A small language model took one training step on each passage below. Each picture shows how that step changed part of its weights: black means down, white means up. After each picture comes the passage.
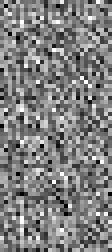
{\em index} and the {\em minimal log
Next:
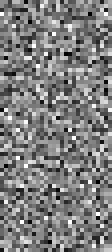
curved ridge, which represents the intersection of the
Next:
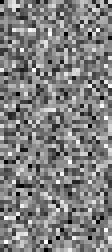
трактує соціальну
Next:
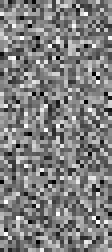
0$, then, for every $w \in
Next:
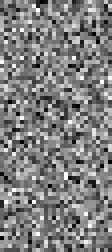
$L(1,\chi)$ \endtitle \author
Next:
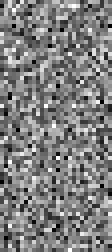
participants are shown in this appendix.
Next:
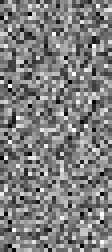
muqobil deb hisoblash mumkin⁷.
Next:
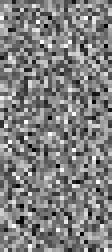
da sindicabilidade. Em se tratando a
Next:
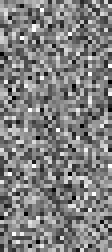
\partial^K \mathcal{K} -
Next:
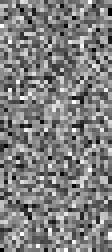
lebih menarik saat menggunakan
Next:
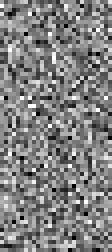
(pa tudi pri drugih,
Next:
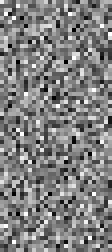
\sup_{t\in \lbrack
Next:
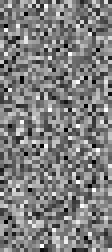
the electronic sound, etc. The precise level
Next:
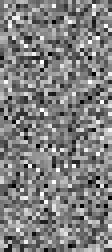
- the exact set of truth formulas in
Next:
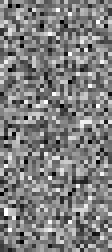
such platforms, making the observation of the
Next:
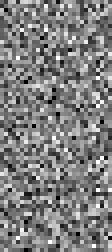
a more complex geometry composed by 10 fractures,
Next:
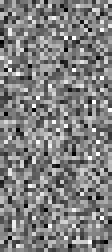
// Правосознание обучающихся
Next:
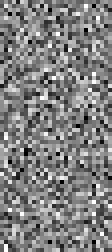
trigonometry concerned with those vectors, called
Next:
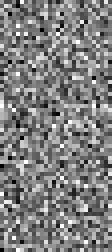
for the transition matrix $\Gamma$ is consistent when the number
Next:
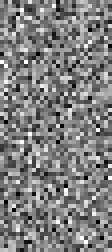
At the best fit $N_H$ tends to
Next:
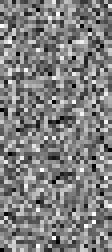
of Financial Economics*, 1983,
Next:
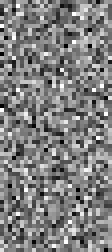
«Maxsus elektron tizim orqali
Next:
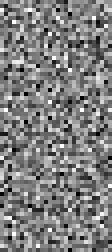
connaissance de cause Les clients et
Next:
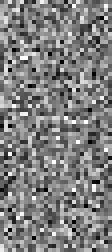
- De los cuatro datos clave,
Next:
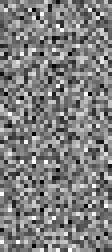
investment planning and medium-term
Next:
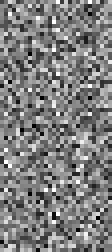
as well as that (A) and (B) are
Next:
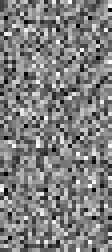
the same associated monomial algebra $\OV A=\KS
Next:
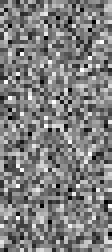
as follows: $\lambda_1=w_up$
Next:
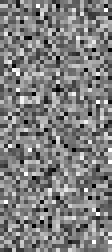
probe field and the discrete degrees of freedom of the
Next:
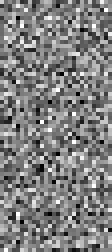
community detection methods \citep{Zhao2012,
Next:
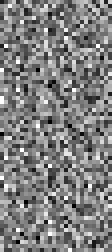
التربية للحصول على دبلوم
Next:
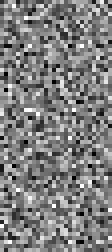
saygı ve hoşgörü
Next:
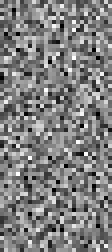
importantes como agora. A globalização e
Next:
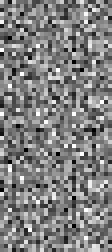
de Iniciação à Docência
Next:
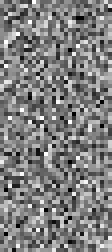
properties: \begin{itemize} \item the mapping
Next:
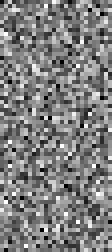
across the sky. A phase-sensitive design
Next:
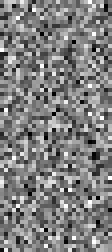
числа неизвестных z_1,
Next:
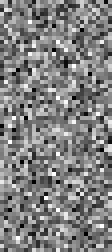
*glabriusculum* Dunal)
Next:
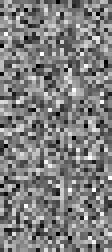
relationships between their fluxes. This approach was first introduced
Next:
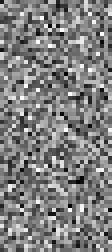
semmilyen érzése nem
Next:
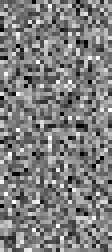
particular, if $\oz(t)\equiv t$ for
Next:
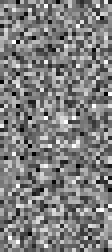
when the clocks are close to each other or by
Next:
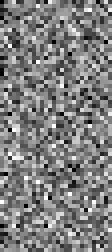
amal qilish borasida ishlar olib
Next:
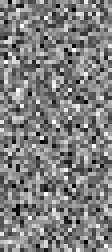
setting $q\rightarrow q^{2}$ and
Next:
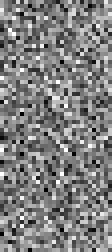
Харитонівна Заїка.
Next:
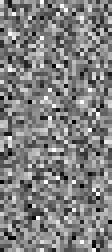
с древнейших времен до
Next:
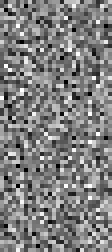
be an indication for element redistribution on (or
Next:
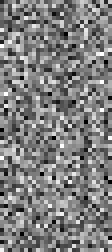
katta guruhlarda 5-6
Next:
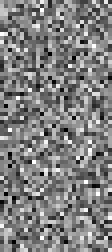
\otimes \gamma_0\) interaction. In the rest
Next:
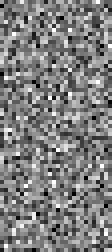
FLNP local network has increased
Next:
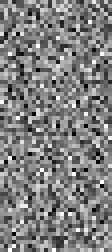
Saúde (Lilacs e Medical
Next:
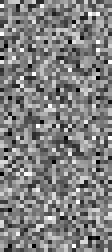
organizacional mais recente e que não tenha sido
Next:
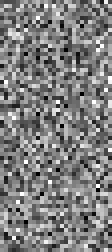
been the case for previously known superintegrable
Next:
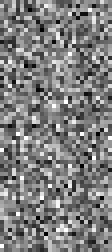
As a result, we obtain \begin{align*}
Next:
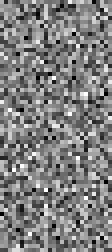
of San Domenico in Aversa, and
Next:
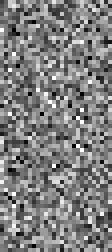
nível organizacional, onde o objetivo é
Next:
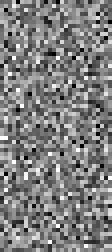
by sufficiently weak electric field ${\cal E}$ and
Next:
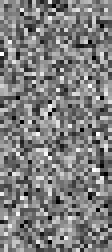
dotted lines represent the results in EPLM with
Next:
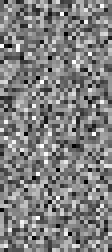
curve from an event list, if it was above the
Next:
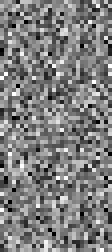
used MIRA with a strong smoothness regularization to
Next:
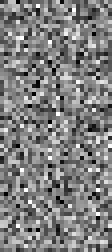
property of the structure of the extended space Hamiltonian that has been
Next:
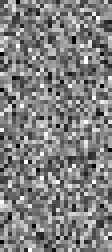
preserves the standard Lebesgue measure on
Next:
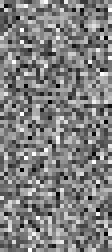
corrected low rank approximation for a data-driven
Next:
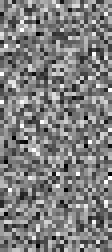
Eccentric Connectivity Index of the
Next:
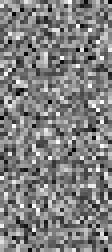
and heterogeneous environments on segregation}.
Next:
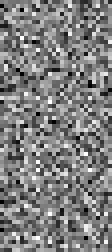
based on other factors such as weather, seasons
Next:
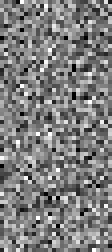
the space of smooth compactly-supported functions
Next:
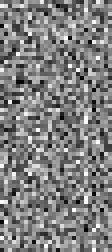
Didier Henrion. \newblock
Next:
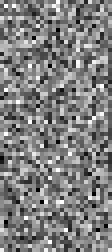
first quantitative estimate of the sizes of the
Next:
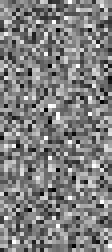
study in which the two-dimensional G-L equations have
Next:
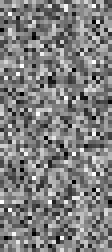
легендами и использованием
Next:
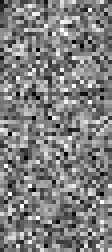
butunlikning komponentlarning bo'lishi
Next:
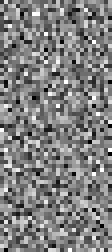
squares}; component 3, {\em solid blue line
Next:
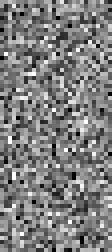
nutq qaratilgan shaxs ham,
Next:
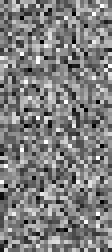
infinite dimensional version of the {\it trace method} used in
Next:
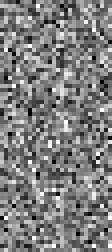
We now apply the Remez constant to obtain
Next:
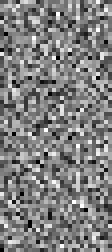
inviscid case is identical to that of
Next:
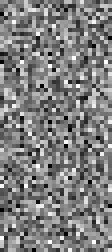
\and P. Griffiths}, `The intermediate
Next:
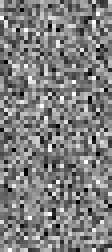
a single power spectrum multipole. The perturbative expansion
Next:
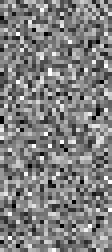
y psicólogos, además de
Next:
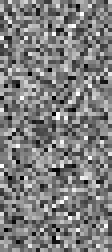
a long tail which reflects our ignorance
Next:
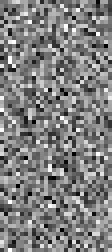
на основні властивості бетонної
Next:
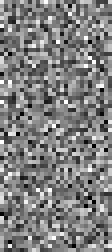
software packages as a black box, making
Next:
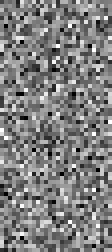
are the transverse and axial oscillator lengths,
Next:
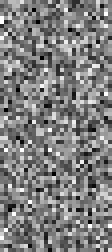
effect and discuss the mechanism behind. In Sec.
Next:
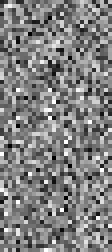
لهم ومقاتلتهم في
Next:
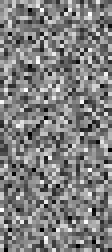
combination \begin{equation} \Delta^2 =
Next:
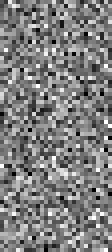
niveau is gelegen. Dit
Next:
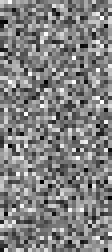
online e de softwares de compartilhamento de
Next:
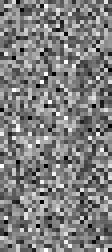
one expects that the sound speed increases in this
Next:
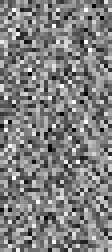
genellikle rotalarını tersine
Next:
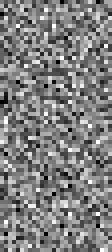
arasındakı əlaqəni
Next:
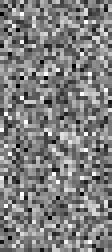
radiation temperature. The photon-conserving model provides one
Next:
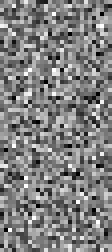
LE-$\xi$ algorithm has a unique solution in
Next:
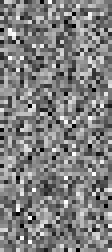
третьего порядка с
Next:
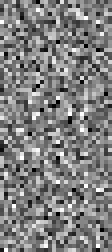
$4,3,$ and $2$ respectively.
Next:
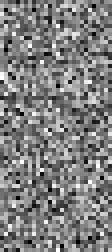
has many advantages for the steady state operation,
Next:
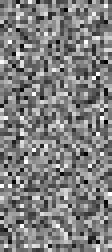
pattern is present. Moreover, the luminosity in
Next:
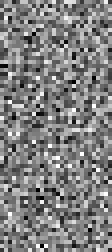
restoring the patient's quality of
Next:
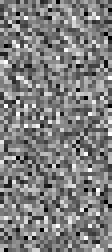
matter. In the lower panels, on very large
